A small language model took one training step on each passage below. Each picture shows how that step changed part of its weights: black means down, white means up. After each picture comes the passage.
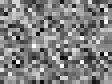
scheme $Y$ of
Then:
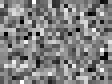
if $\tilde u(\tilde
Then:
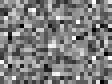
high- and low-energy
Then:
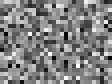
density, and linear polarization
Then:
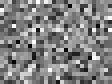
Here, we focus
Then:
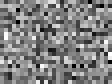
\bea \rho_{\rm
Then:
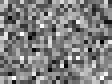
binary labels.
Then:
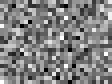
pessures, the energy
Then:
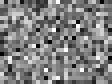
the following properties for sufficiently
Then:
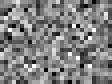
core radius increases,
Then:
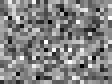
also need the following expansion
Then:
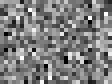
definition of $G$. For any
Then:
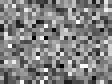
be well explained by
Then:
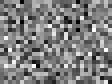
, we prove that $\hat
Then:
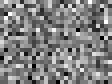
limits of finite-dimensional
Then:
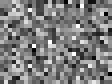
coordinate $r$.
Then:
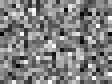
next section, we have given
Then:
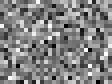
level} To measure the pace
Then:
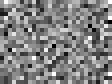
algorithm with local control is used
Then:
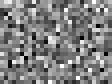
performance and reliability
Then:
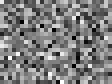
gives the name of the
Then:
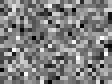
must be the concept of
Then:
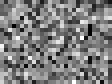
of $\tilde\rho$ implies
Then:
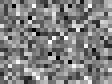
(\varphi_2 \otimes
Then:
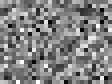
to multiple applications.
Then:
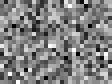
of the MSSM is
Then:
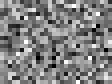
on a single probability measure valued
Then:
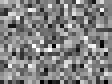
symmetric rearrangement
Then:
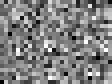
of a closed degree zero
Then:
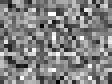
mean free path goes
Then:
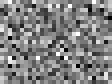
averages gives the
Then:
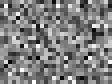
on $\P$} if it is
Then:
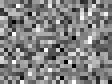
we apply it to solve
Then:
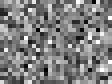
characteristic dip around
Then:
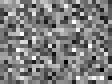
network provides a more stable
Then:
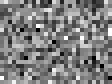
the boost.}
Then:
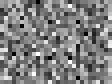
starting from the same initial
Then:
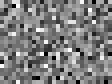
S. Shnider
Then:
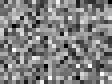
of an open subset of
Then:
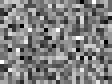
data, this provides an
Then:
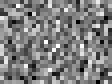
we mean the following. An
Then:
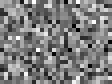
since the leftmost
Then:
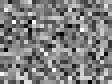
are comparing every gas
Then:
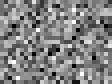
of energy is converted to
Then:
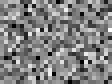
plasticity on mechanical
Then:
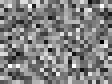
hereinafter. As
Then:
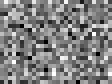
profile, in such a
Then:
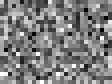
the numerical examples.
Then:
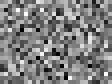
sufficient to ensure the
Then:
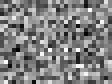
row and column to an
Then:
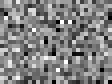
significant improvement
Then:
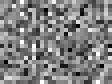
predictable within the
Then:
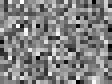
where the subscripts
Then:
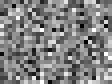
Theorem and a diagonalization
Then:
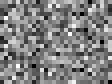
uncertainties in the
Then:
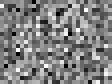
December 27 and
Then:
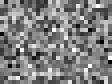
the very quasi-linear
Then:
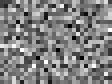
and crude starch was
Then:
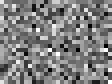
It exposes a
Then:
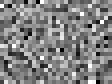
down to constructing the
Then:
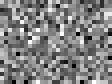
be the same for all open
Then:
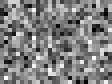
time. Indeed,
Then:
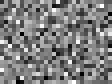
=0$ against
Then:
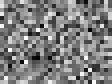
in tier $i$
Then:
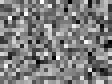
or $\ell$ (say
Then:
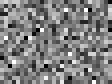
rational number, we must
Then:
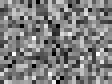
only changing at the
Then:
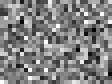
from $HD^+$
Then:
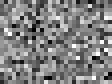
of the absolute
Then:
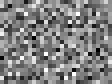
easy to show that it
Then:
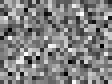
need. In principle one
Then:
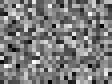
second section we recall the
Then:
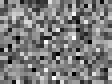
the inner product $\langle
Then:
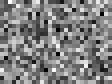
the hypercube are in
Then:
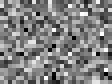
it is difficult to
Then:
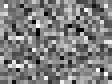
distinguished the
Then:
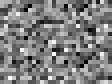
examine whether
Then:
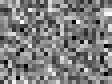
be functors from
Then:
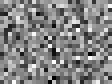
problem for the use of systematic
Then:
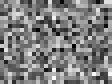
in multi-component
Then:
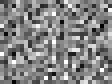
(that is a kind of
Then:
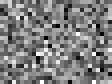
assumption along with equation
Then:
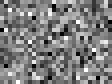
bottom squark
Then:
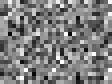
was calibrated using
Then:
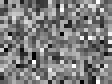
the vanishing of
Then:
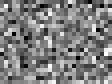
\in E)$.\\ Theorem
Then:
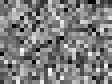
of $P$. Each
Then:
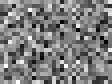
geometric surjection. Since
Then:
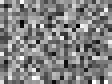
kind explanations and
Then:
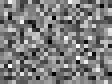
\right>_v \nonumber
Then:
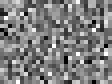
resolution} of $M$
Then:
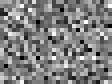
summarized as
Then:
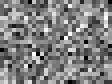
insecticide amount
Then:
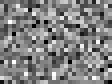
statistics as in
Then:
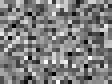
and ``neutral"
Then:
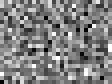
so we have an injective
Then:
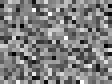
are polonais.
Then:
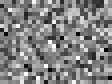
the global attractor
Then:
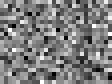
and using these models may have
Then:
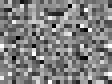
U-Net input in
